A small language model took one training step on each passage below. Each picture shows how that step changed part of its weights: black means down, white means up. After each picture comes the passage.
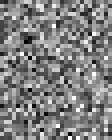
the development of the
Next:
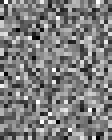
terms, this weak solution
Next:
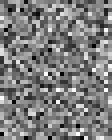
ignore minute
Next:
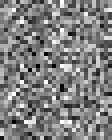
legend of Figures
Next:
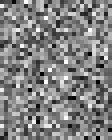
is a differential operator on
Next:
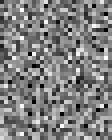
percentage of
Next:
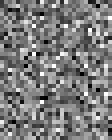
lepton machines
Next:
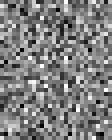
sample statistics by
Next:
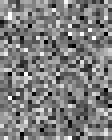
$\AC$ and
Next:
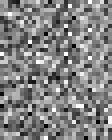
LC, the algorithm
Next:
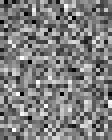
in the sense of
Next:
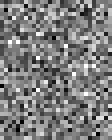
of class-$a$,
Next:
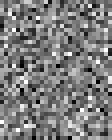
and $\tilde{e}
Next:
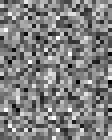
in to that we shall
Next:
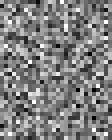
who work enjoy
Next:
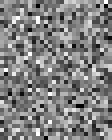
a showcase for
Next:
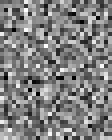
is achieved by
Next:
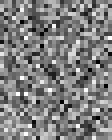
behavior changes for
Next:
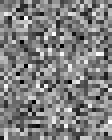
$\alpha > 0$ with
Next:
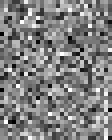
with $0<\gamma
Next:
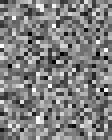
the quantity,
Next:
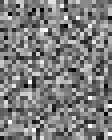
as limits of the case
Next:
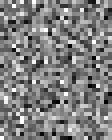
as an educator
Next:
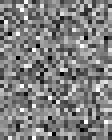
should also learn from
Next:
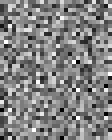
out the characteristics of
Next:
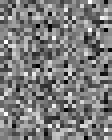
Economists often
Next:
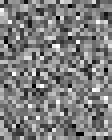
denoted on the left
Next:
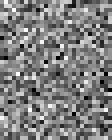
folk culture
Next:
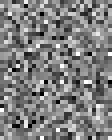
together and be
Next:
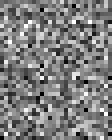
data increases. These
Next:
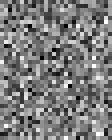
range vector and the
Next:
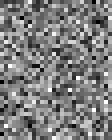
ratio of the
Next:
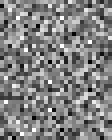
bandgaps and
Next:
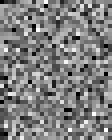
concerning the
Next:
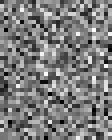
categories are made
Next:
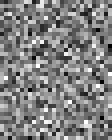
are much lower than
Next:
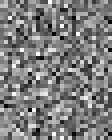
\begin{cor} If
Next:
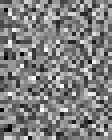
of the degrees of
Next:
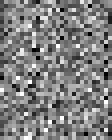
minima) is a
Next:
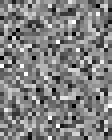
assigned to parameters such
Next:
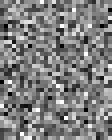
or courses should
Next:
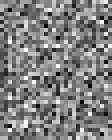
environment are
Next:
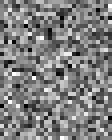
Foroudi et al.
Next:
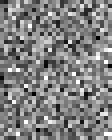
of Sun-like
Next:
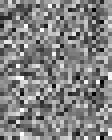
those questions,
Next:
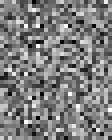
with the notations from point
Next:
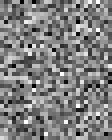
predictions from white
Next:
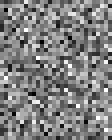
of $u$ in a
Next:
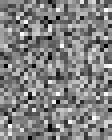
of vertebral
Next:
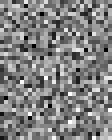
to prove the existence
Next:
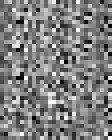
primitive based
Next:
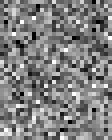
rapidity distribution and
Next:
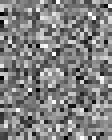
demonstrates that the
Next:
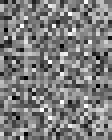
recognition, and
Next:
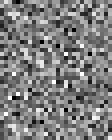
the VN phase and then
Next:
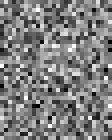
written as a linear
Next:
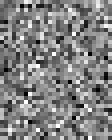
mainly in the $\pm
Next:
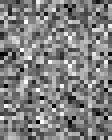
gs$ has a form
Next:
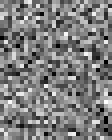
$Q$ are probability
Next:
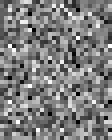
destination point,
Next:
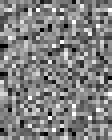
tuple $(N,
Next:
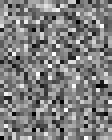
preparation; - F
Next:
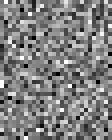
and speaking at
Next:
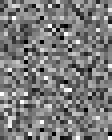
total squared
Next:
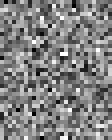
larger than sample
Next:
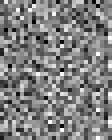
ten years)
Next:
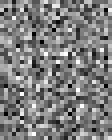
effective energy field along
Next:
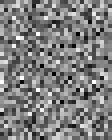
expansion corresponding to the
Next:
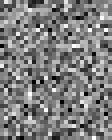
standard limitation for
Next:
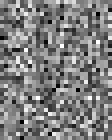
applies. We
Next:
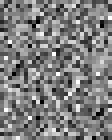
remains to show that
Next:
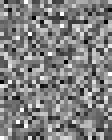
which wasn't as
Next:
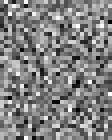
them towards
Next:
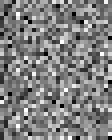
of the tower are
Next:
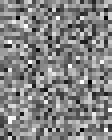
vertex that contains an
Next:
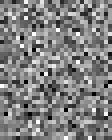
by three years,
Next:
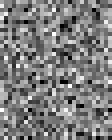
mean a finite set with a
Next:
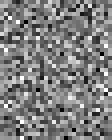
If $T$ has no
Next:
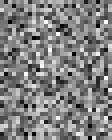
this, the quest of
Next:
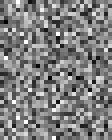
contrary, we
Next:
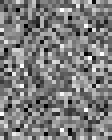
activity, emotional
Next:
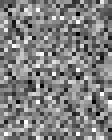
much time in research and
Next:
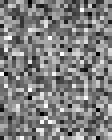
factors behind this
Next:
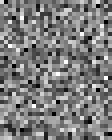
By J.~Wiens
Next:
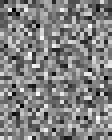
part is parameterized by $
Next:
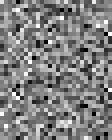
algebra: e.g.,
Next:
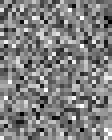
a European
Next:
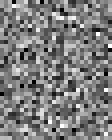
the premium is
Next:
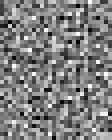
imply bounds for
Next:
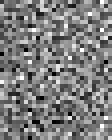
natural inclusion
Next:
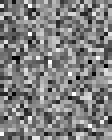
which is optimal because
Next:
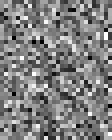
shown in Figure 3.
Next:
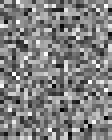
among the covering
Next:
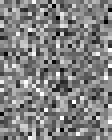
Ra, Rn.
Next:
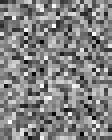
the total space of an
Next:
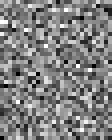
is focused on the
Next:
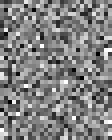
of the single first order
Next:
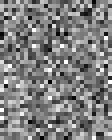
objects in an
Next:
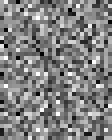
following, we study the
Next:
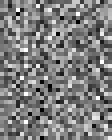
missing from this
